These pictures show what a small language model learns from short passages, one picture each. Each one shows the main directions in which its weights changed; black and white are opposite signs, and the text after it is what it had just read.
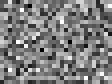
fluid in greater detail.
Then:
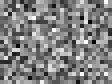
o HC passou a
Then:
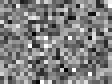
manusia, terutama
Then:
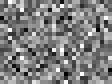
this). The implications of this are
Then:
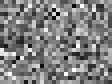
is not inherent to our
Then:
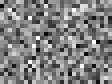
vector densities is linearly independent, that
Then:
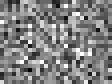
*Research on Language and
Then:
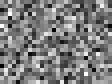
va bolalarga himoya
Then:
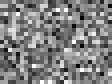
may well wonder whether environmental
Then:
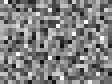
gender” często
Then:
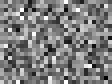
Como forma de responder a
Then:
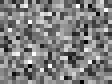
tetrahedron, it
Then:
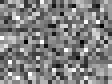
le bien et le mal*.
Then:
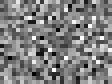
Higgs decays without directly affecting
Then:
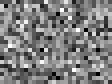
using the decay rates computed in
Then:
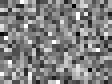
quas ubi fecit
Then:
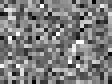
- receptor interactions to infer the
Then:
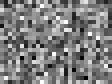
de Descumprimento de
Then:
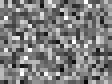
work of the conference made a
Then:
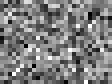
the continuity and expansion of
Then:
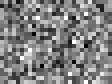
unity. This approximation has
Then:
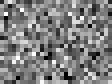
be easily tackled with minimal
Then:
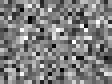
sus inversiones- en su
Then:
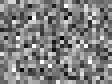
gas forms an accretion disk around the
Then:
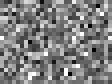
termes de politiques
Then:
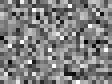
directamente de los protagonistas
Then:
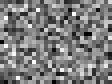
Sciences (Grant No.
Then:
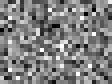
quasi-one dimensional system with the
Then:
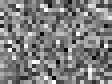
= \alpha_u |u
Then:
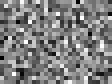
and Forbes ranking is computed as
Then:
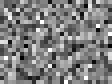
Unidades de Terapia
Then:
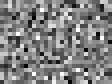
the result for the mean particle number for
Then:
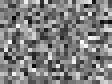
ca ieromonahul
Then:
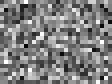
fields. Based on their analysis,
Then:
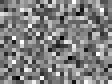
этику подразделяют на
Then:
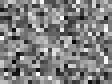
analysis identifies the main phase to be
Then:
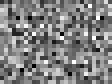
Overall, the evidence suggest that
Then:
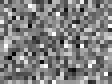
new one, and as a result,
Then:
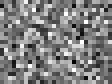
lokal Raspberry
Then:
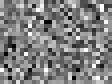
the corresponding 2D ring defect
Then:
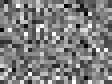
bilan ishonchli tarzda
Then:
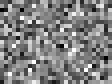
groove structures with
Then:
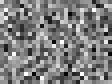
policies. Rabat,
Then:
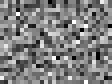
discrete set of singularities
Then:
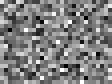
da América do Sul
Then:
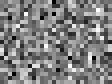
SAO, USA, the
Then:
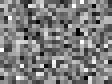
yang mungkin sulit
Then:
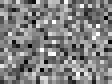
mos ravishda f, g va
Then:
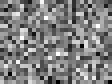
forme de cure ou
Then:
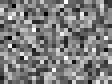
muomalasi va kredit -
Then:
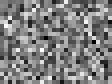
kontakt yuz beradi.
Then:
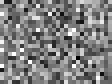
GW phase, then it is
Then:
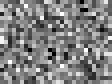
for all participants (Figure
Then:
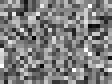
extorsión. El
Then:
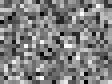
view of the super jog.
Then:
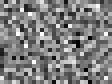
we attribute the effect of
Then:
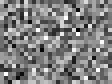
the initial wavepacket relative to
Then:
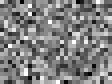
que relataram terem
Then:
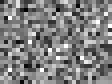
ini. semoga bantuan
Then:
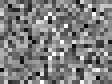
What is clear is that massive stellar
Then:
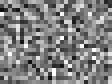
to average currents that are significantly
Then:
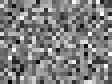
рахунок цеху
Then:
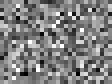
user is from and shows different contents
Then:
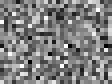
через инициативы
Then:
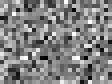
slight variations in the tunnel junction
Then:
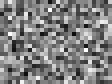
aynı hukukî
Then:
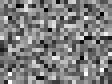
ini juga penting untuk
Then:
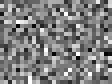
array (VSSA) and
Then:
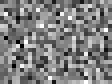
With decrease of $\zeta <
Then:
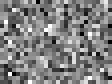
the axial-vector meson
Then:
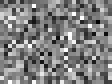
beam longitudinal phase space. The
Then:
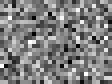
robust to local perturbations. Furthermore,
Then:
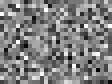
= P / (Q \cdot
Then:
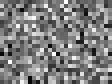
tushuncha o'zida ikki
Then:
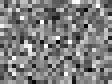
времени гораздо
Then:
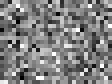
When "(2)" is used
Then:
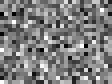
вазирлиги томонидан
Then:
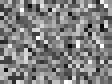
across the split, and g is the
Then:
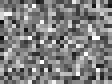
война началници
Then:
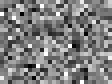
etapas do cuidado, desde
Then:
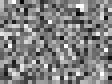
\cite{g04}. This
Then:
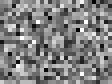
If such intense fields are
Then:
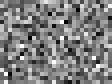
logarithmic variable) both at
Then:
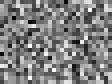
a evasão devido a
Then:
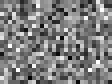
nie można nie
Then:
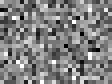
to'plam. O'zbekiston
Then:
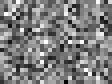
the Debye temperature of two lead
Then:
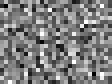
schimbările de
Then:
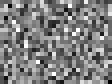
dapat di lihat di bawah
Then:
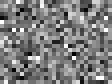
данных официальной
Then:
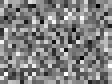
observations near a focal point. The
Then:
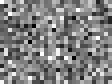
Bundan tashqari, ish bilan
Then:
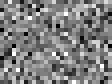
energy density $\rho_{\rm
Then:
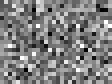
uzluksiz ta'lim
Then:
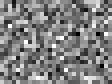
in the vicsek model for
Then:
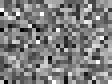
of our method is much better than the
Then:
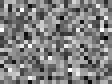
later fit in between the initial
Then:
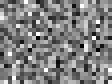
foi avaliar a eficácia do
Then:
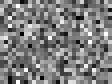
Ao final das duas
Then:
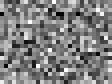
like to thank Hamza
